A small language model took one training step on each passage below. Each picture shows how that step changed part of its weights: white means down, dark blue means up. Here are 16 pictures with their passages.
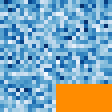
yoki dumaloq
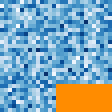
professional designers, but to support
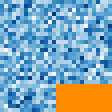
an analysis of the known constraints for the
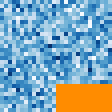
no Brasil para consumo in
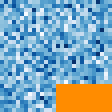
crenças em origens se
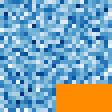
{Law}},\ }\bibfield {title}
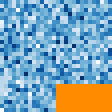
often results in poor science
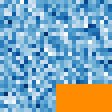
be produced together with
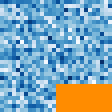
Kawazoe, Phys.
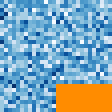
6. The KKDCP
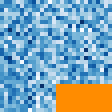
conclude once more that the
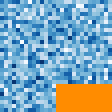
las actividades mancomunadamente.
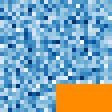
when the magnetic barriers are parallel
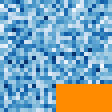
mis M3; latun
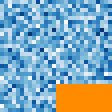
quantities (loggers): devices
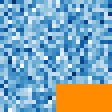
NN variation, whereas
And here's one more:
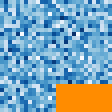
quantum mechanical formulation of this
